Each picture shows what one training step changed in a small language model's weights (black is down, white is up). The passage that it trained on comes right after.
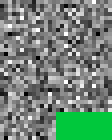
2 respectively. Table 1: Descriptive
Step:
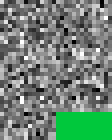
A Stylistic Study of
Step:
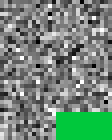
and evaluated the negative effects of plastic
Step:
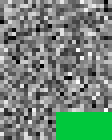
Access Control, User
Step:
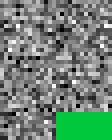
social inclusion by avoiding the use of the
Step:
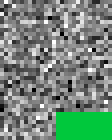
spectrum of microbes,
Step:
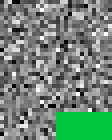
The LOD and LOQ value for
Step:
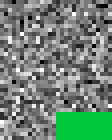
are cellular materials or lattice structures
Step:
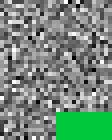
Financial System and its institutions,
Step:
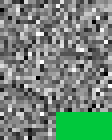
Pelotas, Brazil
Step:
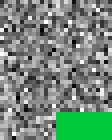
"the weaver in the web" and
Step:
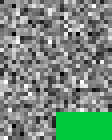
productivity in 2021. This difference between
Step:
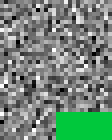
much in all attributes. This would
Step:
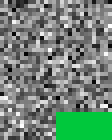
advance, a large share of total cost
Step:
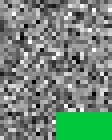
& E,” “Organisational
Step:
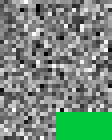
figure 5. Common performance metrics,
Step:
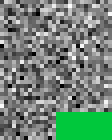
and services should be found by forming new realities
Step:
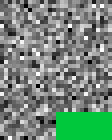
those like RIPEMD-160
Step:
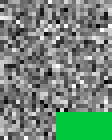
elements of the implementing framework to advance
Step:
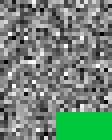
regards to the socio related factors is
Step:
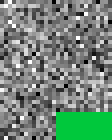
long time, it was thought that
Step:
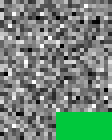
Digital Medicine*, *Nature*
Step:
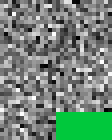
is often used during the fabrication of
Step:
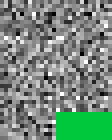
Upper Socioeconomic
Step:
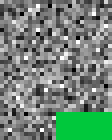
in the field of view (FOV) of
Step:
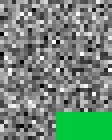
Behnam Bazli is a
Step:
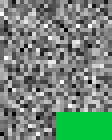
in this paper. Fig.1 shows the
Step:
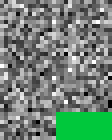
decreased as psychological demand
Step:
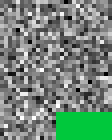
usually collected for both domestic consumption
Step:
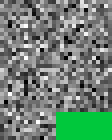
International Conference on Robotics and
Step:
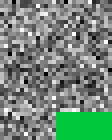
public-private partnership
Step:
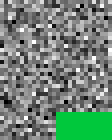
enabling comparison across different duration
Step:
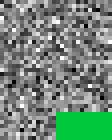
in postmenopausal women having
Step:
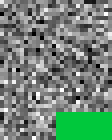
be more readily dependent upon
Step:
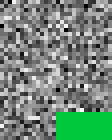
attention to when raising and forming
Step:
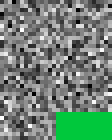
well. HPTLC facilitates
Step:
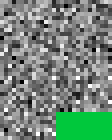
other assets into a homogeneous
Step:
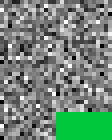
the PHC centres network ensuring quality
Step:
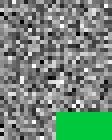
skeleton³. Chemical
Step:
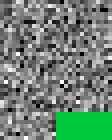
venue, as long as we can connect
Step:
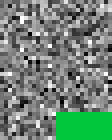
with higher basal SCU and USG
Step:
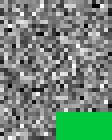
guidance for business on how best to
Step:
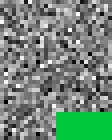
a p. 13) la cui
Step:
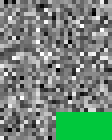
of social exclusion but also to effective social
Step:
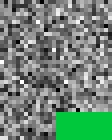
the coda of the stressed
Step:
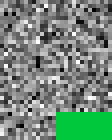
and shelter are shared among families
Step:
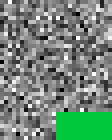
element which is the radiating element of
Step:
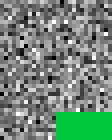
commonly used the Markov random field
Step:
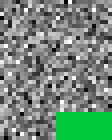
i.e. lexical competence.
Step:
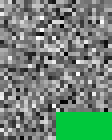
it is they who decide what to publish and
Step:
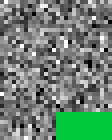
such an environment, "leaders become so
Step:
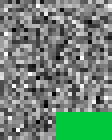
be addressed (Fig. 1). First,
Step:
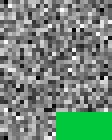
(Vanilla), as well as
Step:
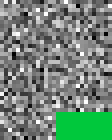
was no growth in the blood culture;
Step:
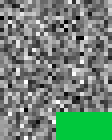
networks also highlights the importance of individual
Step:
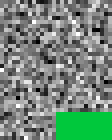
and methanolic extracts of
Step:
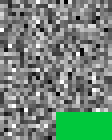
Approaches. Indian Journal of
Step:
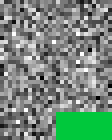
authorities can monitor the authenticity
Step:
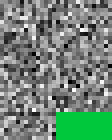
fire extinguishing protection effect is
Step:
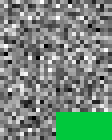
use of a dialogic teaching approach
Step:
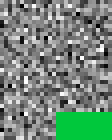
handling (RES9) to public are
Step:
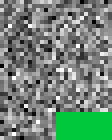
institute of Ayurveda,
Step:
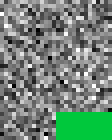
carcinoma (ESCC) and
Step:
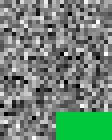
induction machine. The current of phase
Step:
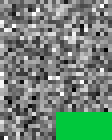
in Table 2. Uusitalo⁶ has
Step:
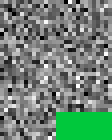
Edo state Ministry of Health
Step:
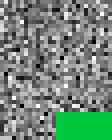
of Pharmaceutical Education
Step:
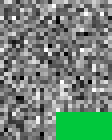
for the better functioning of society, every
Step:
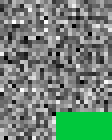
Taking any point of void, we will
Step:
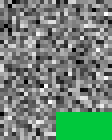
al. (2020) who also conclude
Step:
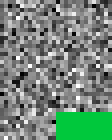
privacy-related concerns of European
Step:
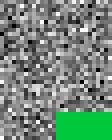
H₂^[31]. However, there
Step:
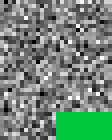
future cognitive outcomes.
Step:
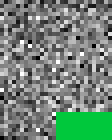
on "Strengthening confidence and
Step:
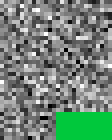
international level with colleagues from
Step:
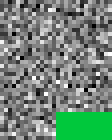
that effective decisions at Plan and
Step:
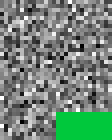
to a given individual. A commonly used
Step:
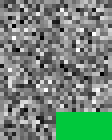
enhanced using CLAHE with a
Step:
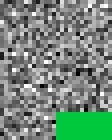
information can be used to reorganise
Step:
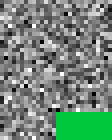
ed, Academic Press,
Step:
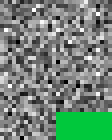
in-plane shear stress interaction
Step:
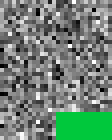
of the developed complex of preventive measures
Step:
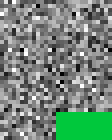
practical intelligences equal? In
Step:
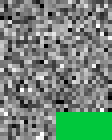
the boundaries between mind,
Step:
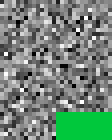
immunization, sanitation,
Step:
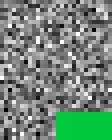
depend on family and friends.
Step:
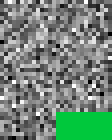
and RRI theory, and frames
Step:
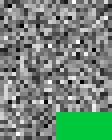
for the quantitative variable “age”
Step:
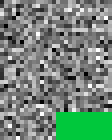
B) Please give your
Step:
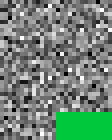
a good approximation may be achieved,
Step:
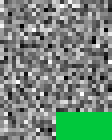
of the RFS are acute hepatic
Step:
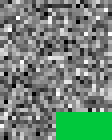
an FAIR Digital Object.
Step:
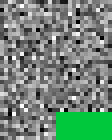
increases by a factor of 5, the
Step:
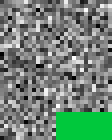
patterns; and to determine the extent to
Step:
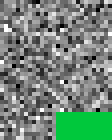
in 2023 according to NBS: 1.
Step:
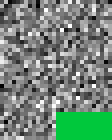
brake devices' rods).
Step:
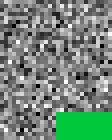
the fibularis longus (FL)
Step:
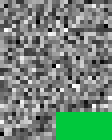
in the lab. The BSG was
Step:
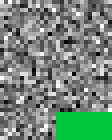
Policy Framework Required To
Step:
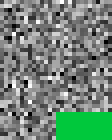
positron damping ring to
